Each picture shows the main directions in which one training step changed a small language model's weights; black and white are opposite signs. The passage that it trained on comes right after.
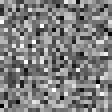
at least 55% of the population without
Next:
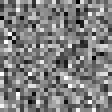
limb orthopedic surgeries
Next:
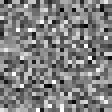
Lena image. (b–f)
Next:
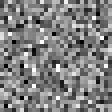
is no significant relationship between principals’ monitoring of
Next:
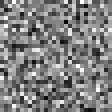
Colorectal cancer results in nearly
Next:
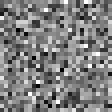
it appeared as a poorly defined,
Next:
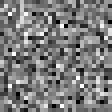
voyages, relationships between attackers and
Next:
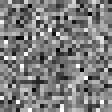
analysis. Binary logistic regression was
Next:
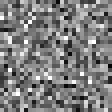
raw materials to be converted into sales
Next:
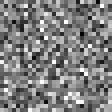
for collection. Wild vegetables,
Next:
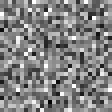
to check the combined effect of core
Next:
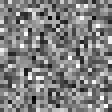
context, whereas the word “model”
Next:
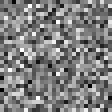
the latter, as are associations between
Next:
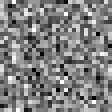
with the cobalt complexes exhibiting the
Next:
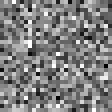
Robbins (MET)
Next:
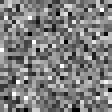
New Delhi power demand has soared
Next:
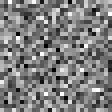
in resources availability should be avoided to reduce
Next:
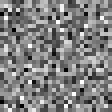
the effect of ethanol on human and
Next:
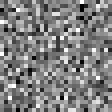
per-cluster sum-rate
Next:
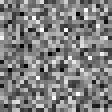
R.T. 17.587 corresponds
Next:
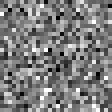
Preservative for moisturizing
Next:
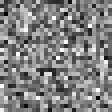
Therefore, media works as a middleman
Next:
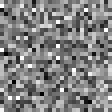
(e.g., insufficient access),
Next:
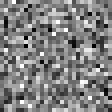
the robustness or relevance of the findings.
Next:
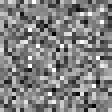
of function tagging, we use
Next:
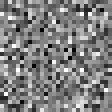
culture throughout the company so that they can
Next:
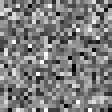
cultural values or social status. Furthermore, this category
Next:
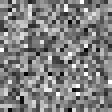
there is still insignificant growth in
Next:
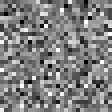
Comcast, and Sky
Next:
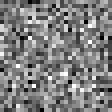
typing the language's common name in English,
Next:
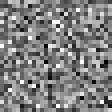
at Castilla in the province of
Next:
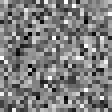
it means to be Polish.
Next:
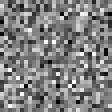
resources in Dak Lak province;
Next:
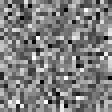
observation of multiple hydrogen bonds
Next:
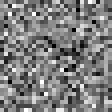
inerter into the mechanical system.
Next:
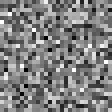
LM number of ro-ro lane
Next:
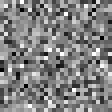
treatment in Ukraine, approved
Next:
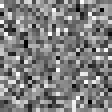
example, at an aluminum wire
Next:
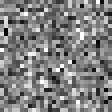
in Electrical, Electronics and
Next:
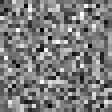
complex and multifactorial pathogenic
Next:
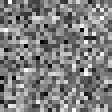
Sound imitative words are words that are
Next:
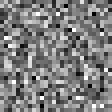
While announcing the creation of
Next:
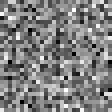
by a speech task⁴⁹. They reported
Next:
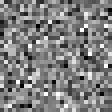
includes Propolis, aloe
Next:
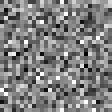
into epistemology as an emerging
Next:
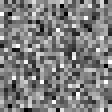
decrease in the cellular contents and at
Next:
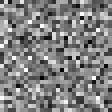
to the delivery of final goods to final
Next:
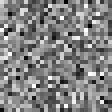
is located within latitudes of
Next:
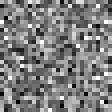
present a secondary adsorption of hydrogen and
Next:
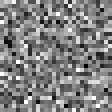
you wanted? [wait for
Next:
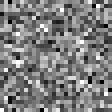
to take decisive and proactive measure.
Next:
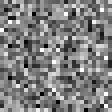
disease which is caused when glands of
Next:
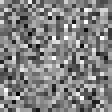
individuals who regularly engage in any form
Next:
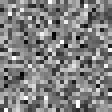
improvement in mass transport. Intermittent strategies
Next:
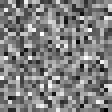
an experimental test campaign of a
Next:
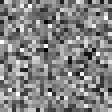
special consideration. The existing methods of storage and
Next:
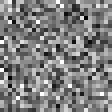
jail. These are the people without a
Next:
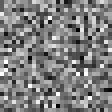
for each $RW[j]$
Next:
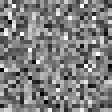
note head would not always be necessary.
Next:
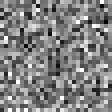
Nevada, USA, many
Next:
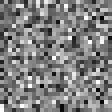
p}{\partial q_h \partial
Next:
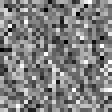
of Culture represented a turning
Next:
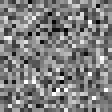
the students to reinforce their
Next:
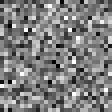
sharing their love and involving their
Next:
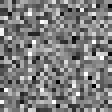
lograr buenos avances
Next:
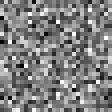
Registration is the big issue in
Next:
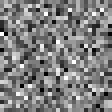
households are of agricultural type,
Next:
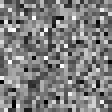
of the Concept for planning on-site
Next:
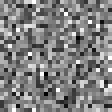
stray load resistance, stator and rotor
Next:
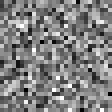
Perceived usefulness refers to “the
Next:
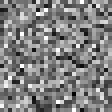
ROV fitted with camera and
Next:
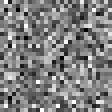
left side of the gate has Shri
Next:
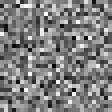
Glass Ceramics 113
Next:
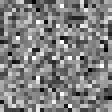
accuracy of the results was highly related to the quality
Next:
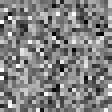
between knowledge of adolescent girls
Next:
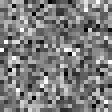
obtained results after performing series of experimental steps during
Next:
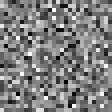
corporate mono-goal activity of
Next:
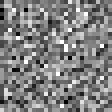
characteristics of high complexity clothing is
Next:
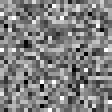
present, which occurs due to the deformation
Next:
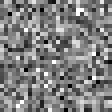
exotoxins and endotoxins.
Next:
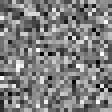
water-acetic acid media B.
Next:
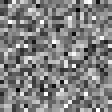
processed into fibers with diameters
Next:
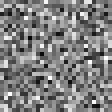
ben Malka. His education took
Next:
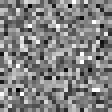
a variety of laboratory tests in
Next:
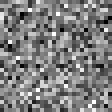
Field of view (FOV)
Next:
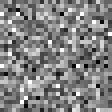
on analytics and concrete results.
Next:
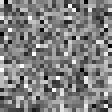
has been recognized that Shape Memory
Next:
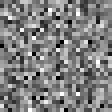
found no significant relationship between peer influence and
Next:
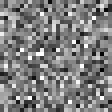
attitude, perceived customer value,
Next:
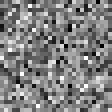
indicators of our country are increasing not only
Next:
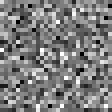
concepts of perception and representation, but without
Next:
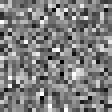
so subjects had their head centered in the
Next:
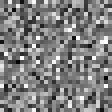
to Industry 4.0 technologies can result in
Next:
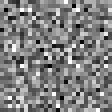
about its structure [24]. It has several
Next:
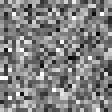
these communities have continued to rapidly
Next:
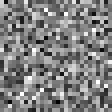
cardio pulmonary system. To evaluate the
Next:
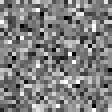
strategy utilizing PLC and intelligent
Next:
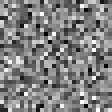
management, productivity, integrated farm management,
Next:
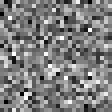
of differential equations with piecewise
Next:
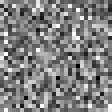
(BBVI). **Aims
